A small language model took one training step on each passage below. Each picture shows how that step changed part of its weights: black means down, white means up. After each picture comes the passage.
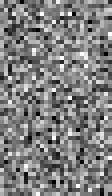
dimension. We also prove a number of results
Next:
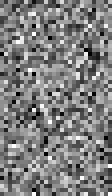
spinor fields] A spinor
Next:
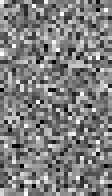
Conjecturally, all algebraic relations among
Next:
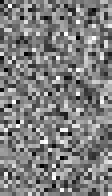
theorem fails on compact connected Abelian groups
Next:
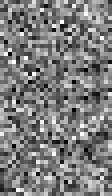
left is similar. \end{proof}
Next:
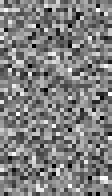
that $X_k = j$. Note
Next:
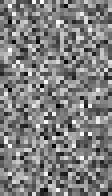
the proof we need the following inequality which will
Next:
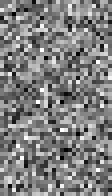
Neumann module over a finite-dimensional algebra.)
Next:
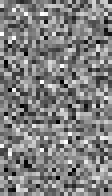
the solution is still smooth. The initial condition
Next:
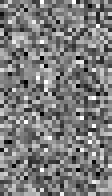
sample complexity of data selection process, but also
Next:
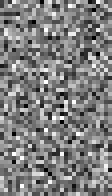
the LSGS approach works very well in
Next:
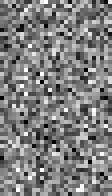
$n=\infty$, in which case it
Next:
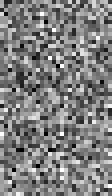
level of the hierarchy is large.
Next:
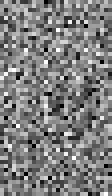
groupoids.~\boom Now we can proceed to
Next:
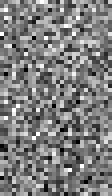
\bigskip \noindent {\it AMS classification
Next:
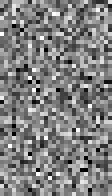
- n} \mathcal{Z}_k
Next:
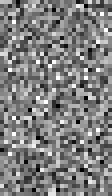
in good position, as required. Next we
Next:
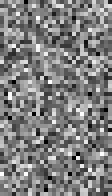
artinian local ring. Here we
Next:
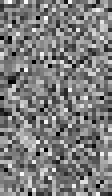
bridge's decks, since this region
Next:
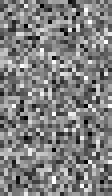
regular graphs with the same parameters, such that
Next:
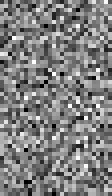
for the throws, one could choose
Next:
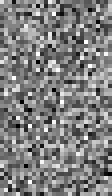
a vector space. Quasimorphisms with
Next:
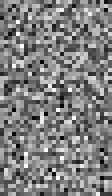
a finite time horizon in the past before
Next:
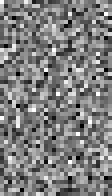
{\em Borel-Moore} homology).
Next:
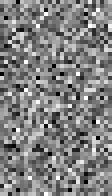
$\rho$, provided that $\Gamma$ satisfies
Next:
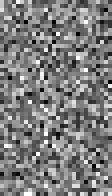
an $R$-module~$M$, on
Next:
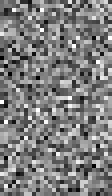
and $\bmu$ are the sample covariance matrix
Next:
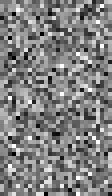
given general matrices $A_{\{mn\}}$ and
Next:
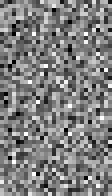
\noindent Then, similarly as in Example
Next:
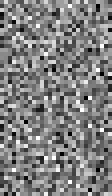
the functional responsibilities of the engineering
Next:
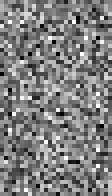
some structure to CMC hypersurfaces in
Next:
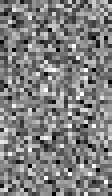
and $\beta$, then these particles follow trajectories
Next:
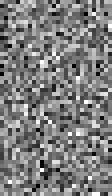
$p\in P_j$, are
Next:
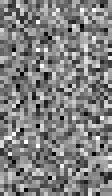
\right)\,, \end{equation}
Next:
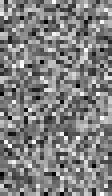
an invariant, independent of the particular choice of
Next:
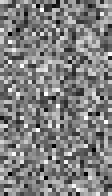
sense as stated, since we still have to
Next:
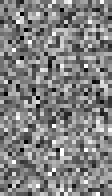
vector% \begin{equation*}
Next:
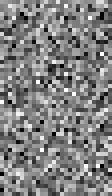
{Extinct\\ state};
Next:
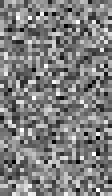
of the artery wall within the
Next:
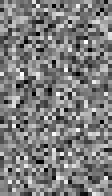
\begin{equation}{ \pi(\zeta
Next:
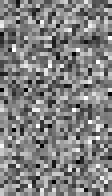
abelian subgroup containing $c$. \item
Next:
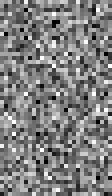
- площадь
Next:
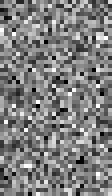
$M$ is the geometric limit of hyperbolic
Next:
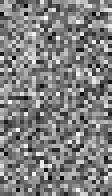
program (MINLP) is an optimization
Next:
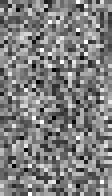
auxiliary map, so that it suffices to verify
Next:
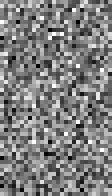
1.2 below does not include Theorem
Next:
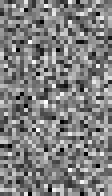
In \cref{section2}, we recall
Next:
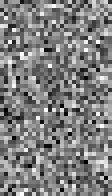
are separated. That is, one of
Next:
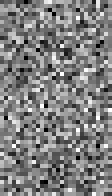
Further assuming $\partial^2 \phi /
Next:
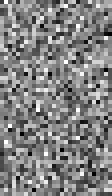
liftings in this case. Later
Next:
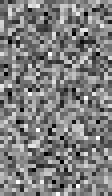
\textit{Conformal Geom.
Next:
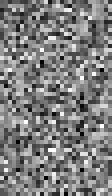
to do is describe explicitly the finitely many principal
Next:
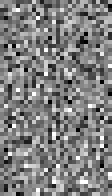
\end{example} We now discuss a
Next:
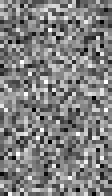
an open set in the DeWitt topology
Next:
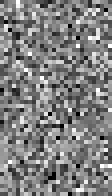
the space $T^*\hat G$ where
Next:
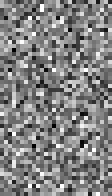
\ddots & \qquad\qquad\vdots
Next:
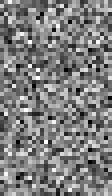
traces and bivariate Brownian
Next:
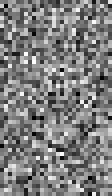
\] The remaining information is contained in a less
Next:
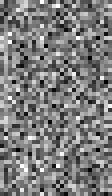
acoustic scattering problem,
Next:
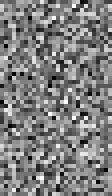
\newcommand{\RR}{\mathbb R}
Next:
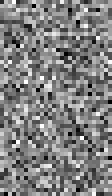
intersection of $\Y_{J,p}$
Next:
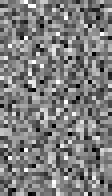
так, чтобы
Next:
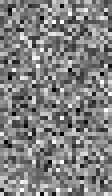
one. Applying the adjunction inequality to this
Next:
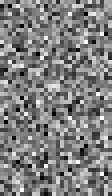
for $X(t)$, we will make
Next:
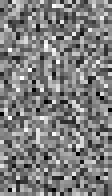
pitchfork bifurcation in the deterministic case
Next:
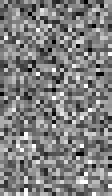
Section \ref{model} the
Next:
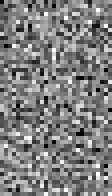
$G$ on $X$ by
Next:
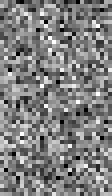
the probability to get $\geq k$
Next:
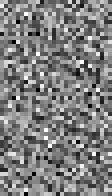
Mathematics, Southern Methodist
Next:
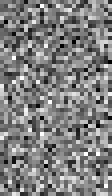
a field of an arbitrary characteristic. Then for
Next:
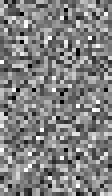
with the vertices $A P^\top,
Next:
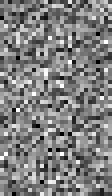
to the multiplication of $K[X]$,
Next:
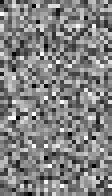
z)$ for fixed $\alpha,
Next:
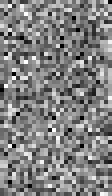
inclusion, along with the empty set and an
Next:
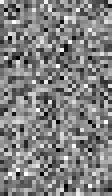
version:\\ %Axiom
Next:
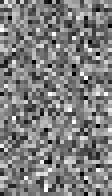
sheaf $$ \ideal{R} =
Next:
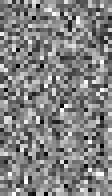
i}x\cdot\xi} \
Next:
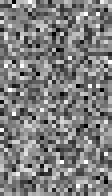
condition} holds, i.e.,
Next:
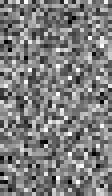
Grâce au théorème
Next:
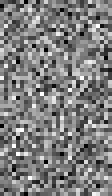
They differ in the way that the
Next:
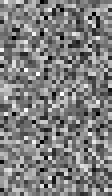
[out=up, in=down,
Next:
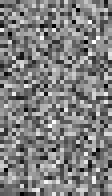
$\alpha$, we have included both a
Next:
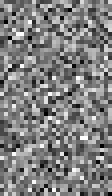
that a compact K\"ahler surface
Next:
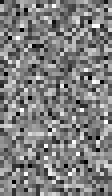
which are polynomial in the creation and
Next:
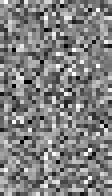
a three-aircraft formation,
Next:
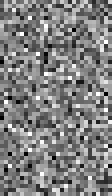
a generator of $A_e$ uses
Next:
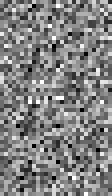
test function in a form so that it may
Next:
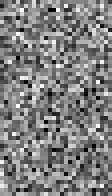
the entire duration of the CNOT
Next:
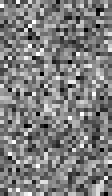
field $\Rat(X)$ which extends
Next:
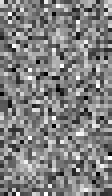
least $32\%$ of its colourful
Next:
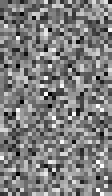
to the curvature of the waveguide
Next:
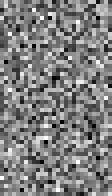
proof of this result relies on a result
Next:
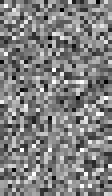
hampered by a set of
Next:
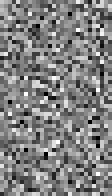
of objects'', $C_1$ is
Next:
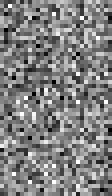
surface and their Fourier transforms were considered in
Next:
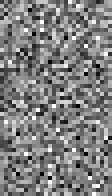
ill-posed with $g_2$.
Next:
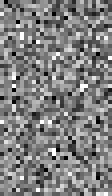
{\rm Let the function $g$ be
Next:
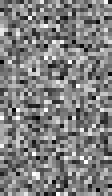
two successive links of the network is
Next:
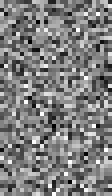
...$ be the increasing sequence of positive integers
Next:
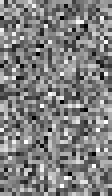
M$ of a finitely generated graded module
